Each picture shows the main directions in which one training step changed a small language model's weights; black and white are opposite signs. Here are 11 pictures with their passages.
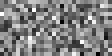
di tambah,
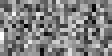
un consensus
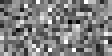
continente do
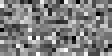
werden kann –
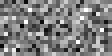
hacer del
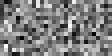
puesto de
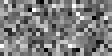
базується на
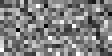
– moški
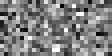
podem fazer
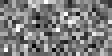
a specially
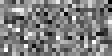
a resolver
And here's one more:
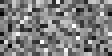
були більш
